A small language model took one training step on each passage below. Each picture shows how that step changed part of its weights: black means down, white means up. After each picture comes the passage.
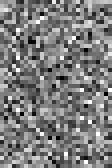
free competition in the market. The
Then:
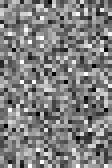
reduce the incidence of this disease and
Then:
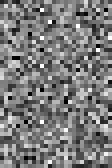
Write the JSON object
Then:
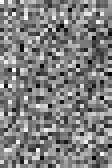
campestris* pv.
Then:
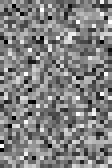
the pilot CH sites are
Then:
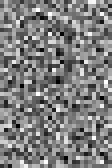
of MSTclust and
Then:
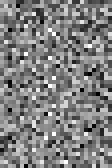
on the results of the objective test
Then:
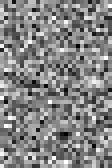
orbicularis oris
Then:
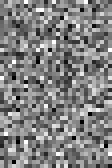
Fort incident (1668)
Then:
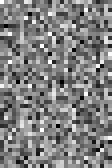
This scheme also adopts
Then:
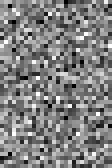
addition, special-purpose
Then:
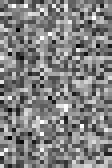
commonly defined as a management process through
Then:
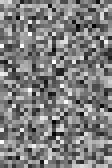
study of life as it have a broad
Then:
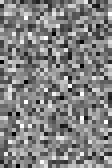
spin density approximation plus
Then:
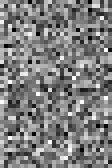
- means Not significant at P >
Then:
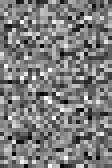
This finding is consistent with the research
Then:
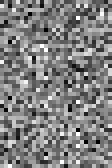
additives can boost the
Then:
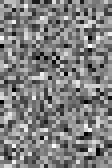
job and their working environment. This new
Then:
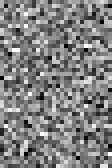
taking the soil temperature as a time series
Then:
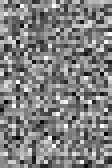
to increase the frequency of national
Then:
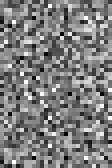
at the landscape scale.
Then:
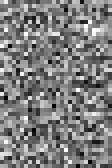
of a research area, to establish if
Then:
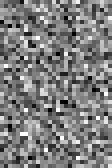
Behavior Scale distribution, therefore
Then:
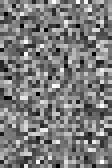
other vascular events, and
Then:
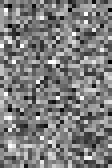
for developing an ethical mindset
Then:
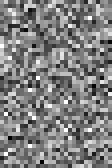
a lack of understanding. This case is
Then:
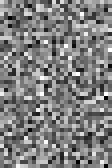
being and acknowledges the
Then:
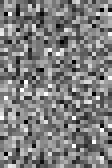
with average size 32 μ m were
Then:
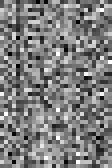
local, regional, national or international
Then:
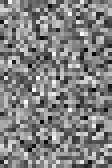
X structural abnormalities,
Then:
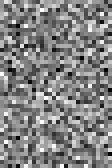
in a real-world
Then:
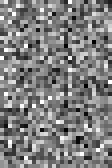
This is especially true whenever
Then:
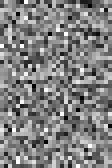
For this purpose clinical follow-up of
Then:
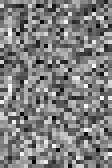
that the final design fuselage
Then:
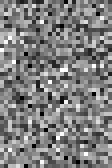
schooling (54%). The clinical
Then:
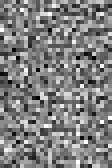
IOTA. In
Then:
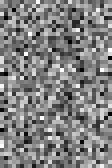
Related To Potassium
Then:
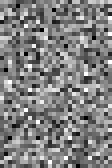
in our hospital between September
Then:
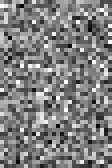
provide a sub-professional
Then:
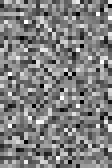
(means \pm SE)
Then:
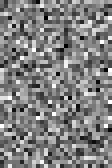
agrees to curb
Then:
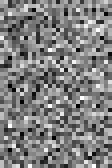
and discussions. The obtained results are
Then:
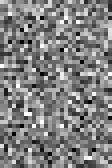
There is a lot of demand on
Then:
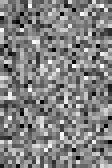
There is also a concentration ahead
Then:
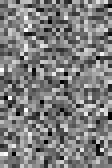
Performers Track
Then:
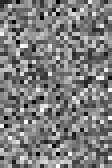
to Figure 1. Bar chart
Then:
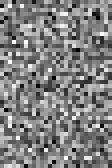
minimum of the sums
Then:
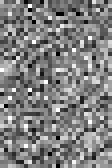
par. 2, lett. m
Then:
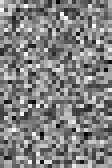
the local Ethics Committee
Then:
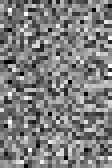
by culture. Comparison between
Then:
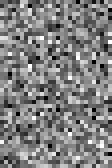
coal-fired power plants
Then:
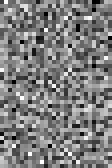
courses of action to address
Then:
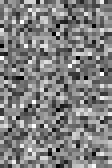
Table 5). 37 The net
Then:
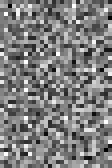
learning, as well as possible changes in
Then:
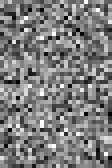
first there is a need to dig
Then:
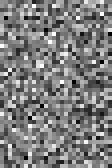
modeling (BIM) can offer
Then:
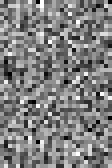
the slopes and
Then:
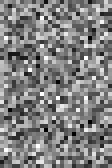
a capable, responsible and performing
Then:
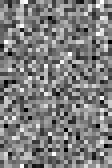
fibrillation risk in patients after
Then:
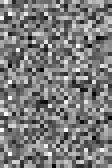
and for what purposes are the data
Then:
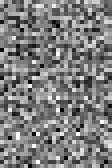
practice, involves a series of
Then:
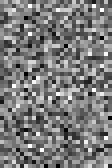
Engineering, IT and Social
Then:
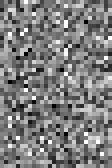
will be coincident.
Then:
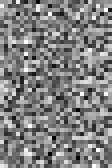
and radical (RAD)
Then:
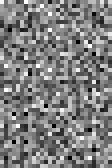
The results demonstrate that proper
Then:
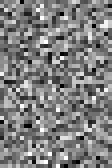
focused one. This is where the
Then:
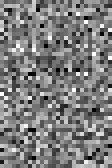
the asymptotic significance
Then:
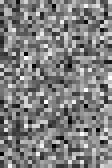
Care Medicine**,
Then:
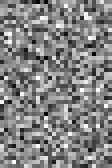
exposure, environmental effects and efficacy
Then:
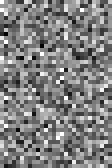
Implementing these recommendations would
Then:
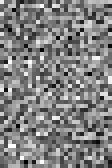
showed the presence of *B.
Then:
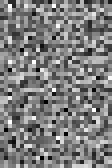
in Nigeria. The study is particularly
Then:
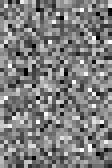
A's factory (via not
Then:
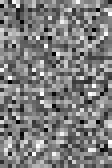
argue, and so an
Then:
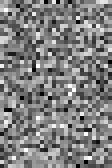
an overview on the Port
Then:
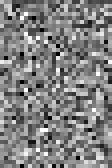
for soft and highly sensitive artificial
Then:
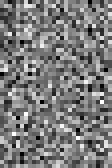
plane. There is no time
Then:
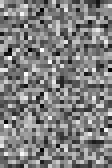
results to broader temporal scales
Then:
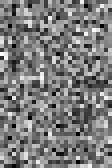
happening in academia when
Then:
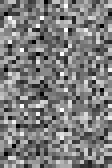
conventional US Food and
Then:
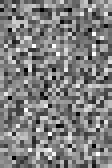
disasters that have occurred in
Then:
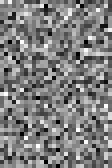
female genitalia that can affect the
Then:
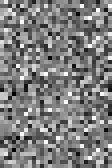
of the University of Nigeria Teaching
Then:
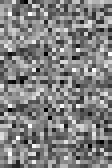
contributions describing application of
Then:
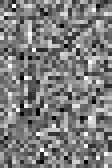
rats' stool. It was
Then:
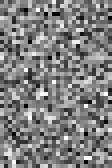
although this depends on the type
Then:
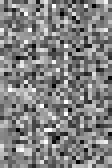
is the *grounded*
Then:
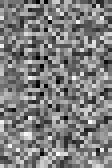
assessment, regular monitoring, and patient
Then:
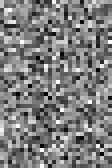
efficiency. This lack of trust
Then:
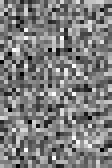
be derived. What will I
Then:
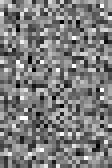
participants were instructed to apply
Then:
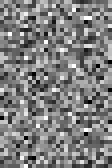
the vehicle the more payload (in
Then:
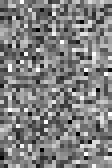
more from laser treatment compared to
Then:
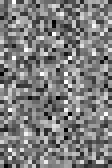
Q2 (blue
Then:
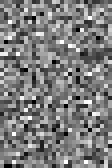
project topic by the level of knowledge
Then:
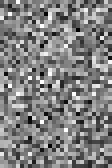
of States of Pristine
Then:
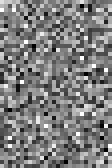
as the guide tree and the
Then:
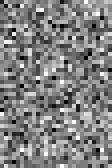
rats fed with a diet
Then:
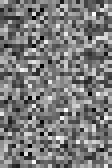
studies. Research projects and collaborations also
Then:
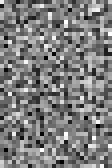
has been gathered, and
